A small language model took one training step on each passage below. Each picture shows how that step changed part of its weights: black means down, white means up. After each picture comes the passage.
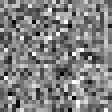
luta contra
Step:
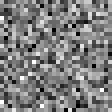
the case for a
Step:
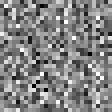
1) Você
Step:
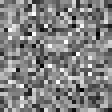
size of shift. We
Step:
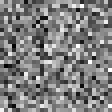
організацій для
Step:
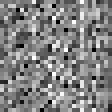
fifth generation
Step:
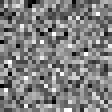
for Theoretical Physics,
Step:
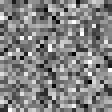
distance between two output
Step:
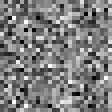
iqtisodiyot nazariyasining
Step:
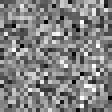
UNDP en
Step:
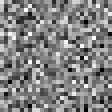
Introduce the function
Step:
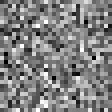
ignore the global
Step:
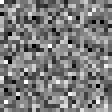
have dominated the research
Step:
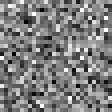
attack in practical
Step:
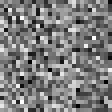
— один из
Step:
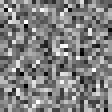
mahorat va pedagogik
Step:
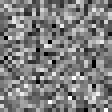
являются важными
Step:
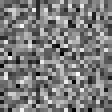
eficiente para
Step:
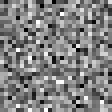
with the initial amplitude
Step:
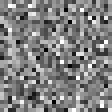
value in disordered
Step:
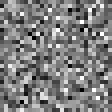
destino final,
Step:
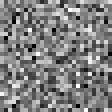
the parametrization
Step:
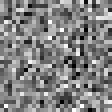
tu procesador
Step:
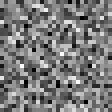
va biznesga
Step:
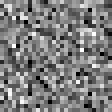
en accord avec les
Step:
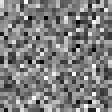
te worden
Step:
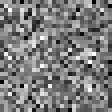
be restricted.
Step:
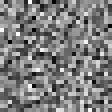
of the reverse
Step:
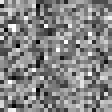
correct curve to use is
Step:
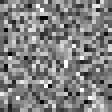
and Paquet,
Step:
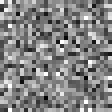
under different noise levels is
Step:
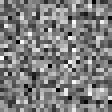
treated perturbatively,
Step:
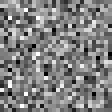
the probability that a particle
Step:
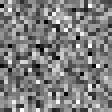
samarali amalga oshirish
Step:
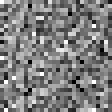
will need them below.
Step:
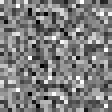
without knowing details of
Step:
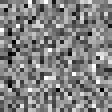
the Penrose
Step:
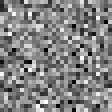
II (HP
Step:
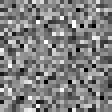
- Expansión
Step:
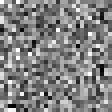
solid line is the contribution
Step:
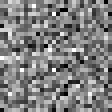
by an arrow.
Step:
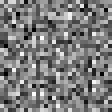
temperatura e, em
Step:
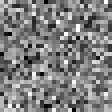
направление, а
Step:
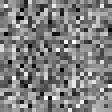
Temi dan Akin
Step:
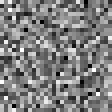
mahsulotlari va
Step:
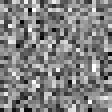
of migrants
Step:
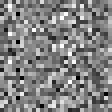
The eigenvalues and
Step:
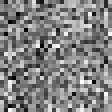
corresponding to constant values of
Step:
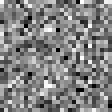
order unity.
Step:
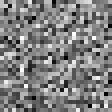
the tunneling along
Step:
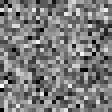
used to reconstruct
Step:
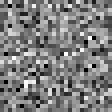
situación evidencia que
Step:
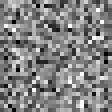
quark field) and a
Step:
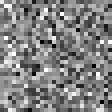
не тільки
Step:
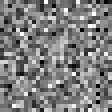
Somewhat smaller
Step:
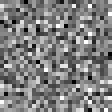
as twofold oscillations
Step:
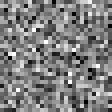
the yaw angle
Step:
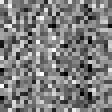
% саноат
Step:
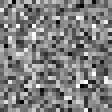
5. Teatr
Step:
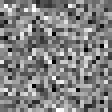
yielding the phase
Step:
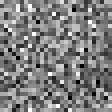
a configuração do
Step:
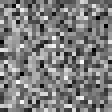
Biz zararli
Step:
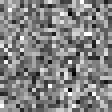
query expansion not only
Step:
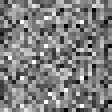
a moderada no
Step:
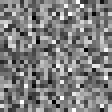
à disposição dos
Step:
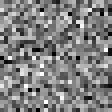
round of iteration
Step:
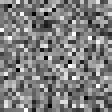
perform repeated measurements per
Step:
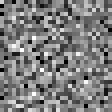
forces have the same
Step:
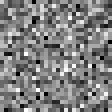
justificación La
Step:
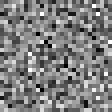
in standard format,
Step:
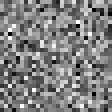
sum of a pure signal
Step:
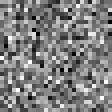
como método de
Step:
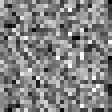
het analyseren en
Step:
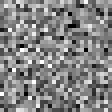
a Pb tip.
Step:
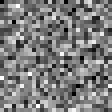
va hasaddan
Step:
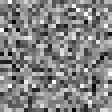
many other systems predicted to
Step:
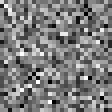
меры, тем
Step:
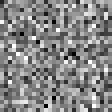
ARPES experiments
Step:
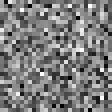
principal acesso ao
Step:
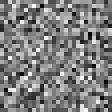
a piezo
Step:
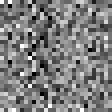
direct experience of the
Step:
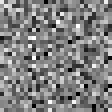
на единой
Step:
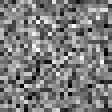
con enfermedad
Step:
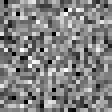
spectrum and assumed a zero
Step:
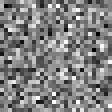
randomly positioned points
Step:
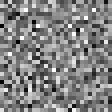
its dependence on the value
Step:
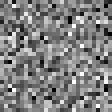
Impacto do
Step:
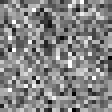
die Grenzen
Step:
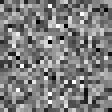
junta de
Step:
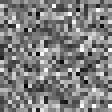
Existem diversos
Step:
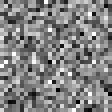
to preparation
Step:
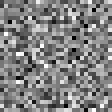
MOTIVES AND
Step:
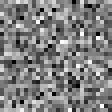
wide field NIR
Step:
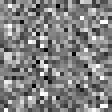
analysis) constraint. In
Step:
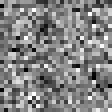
siswa lebih
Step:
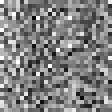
Анализ видов
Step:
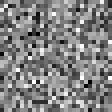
los respectivos
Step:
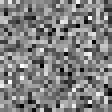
to conduct a
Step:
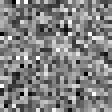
shall address myself
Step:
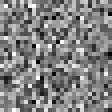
absorbance of the
